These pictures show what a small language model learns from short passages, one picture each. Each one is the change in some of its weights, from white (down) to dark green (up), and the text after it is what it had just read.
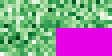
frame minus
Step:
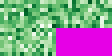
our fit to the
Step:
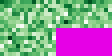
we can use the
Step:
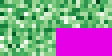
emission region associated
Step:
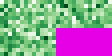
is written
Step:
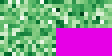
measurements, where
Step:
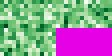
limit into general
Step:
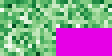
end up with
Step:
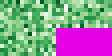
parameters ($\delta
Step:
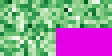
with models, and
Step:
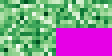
between grades
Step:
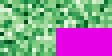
kind can
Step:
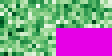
this means that
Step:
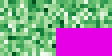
law, the
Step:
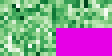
right above.
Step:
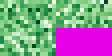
clear that for
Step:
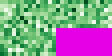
the specialized
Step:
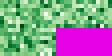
temperature corresponding to the
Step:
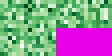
pressure and
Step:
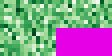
estimate of read
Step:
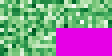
backward by the
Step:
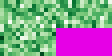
the only analytic
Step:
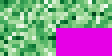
we consider a larger
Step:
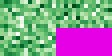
and evolved
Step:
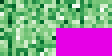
We may also
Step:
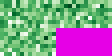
the kinetic
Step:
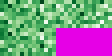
been measured in
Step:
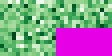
occurs in
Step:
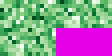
and differential
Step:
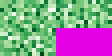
replaced by
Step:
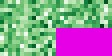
since they are
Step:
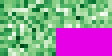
influence function
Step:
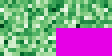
learning for
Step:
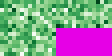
manifold with
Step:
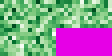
and so the
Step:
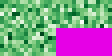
for our problem.
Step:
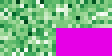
potential function. We
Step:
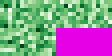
numbers close
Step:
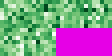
and charm
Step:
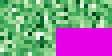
of the first
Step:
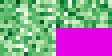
the designation
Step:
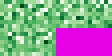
cos \phi
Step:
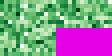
their predictive
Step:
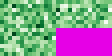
of radiative
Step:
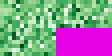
large soft terms
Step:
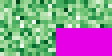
terms and increases
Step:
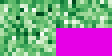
the adverse
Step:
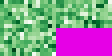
hole area
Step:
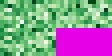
should include
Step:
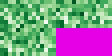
measure in the
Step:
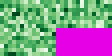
for the small
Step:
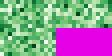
factors were obtained
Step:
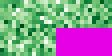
background, seen
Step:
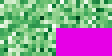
clip ,
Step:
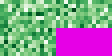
committed in
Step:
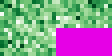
may increase the
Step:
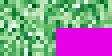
An early
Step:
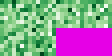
The results of two
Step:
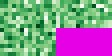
of the soft
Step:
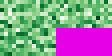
Figure 11,
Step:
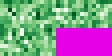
region II and
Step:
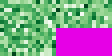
if the classical
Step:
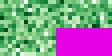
of a minimal
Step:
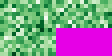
of light in the
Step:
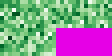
for this. We
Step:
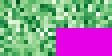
a consistent
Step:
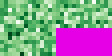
(as indicated
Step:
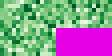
the Orion
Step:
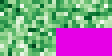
may have a strong
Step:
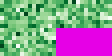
experiment performed
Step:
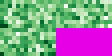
generation, under
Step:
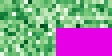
final period is
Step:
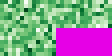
side to the
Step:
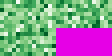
of equations, we
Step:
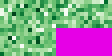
nature, and
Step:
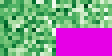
on the formation
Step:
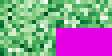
assess the performance
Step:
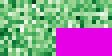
loop functions and
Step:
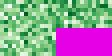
the PCA
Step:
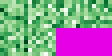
let us
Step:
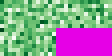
(a) states
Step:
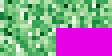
is correctly
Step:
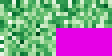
the size of the
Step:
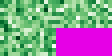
directions over which
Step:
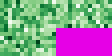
a local spin
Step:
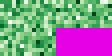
the two different
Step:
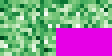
we work with.
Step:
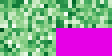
the translation
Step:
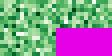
at any standard
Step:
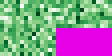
field $A$,
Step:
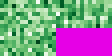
story of the
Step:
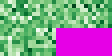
square length
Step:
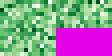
explained we
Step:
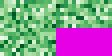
electrons in the
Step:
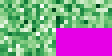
it turns
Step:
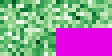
The distribution of
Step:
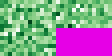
as symmetric,
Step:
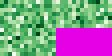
of objects
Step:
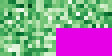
ion in sample
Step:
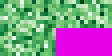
of meson
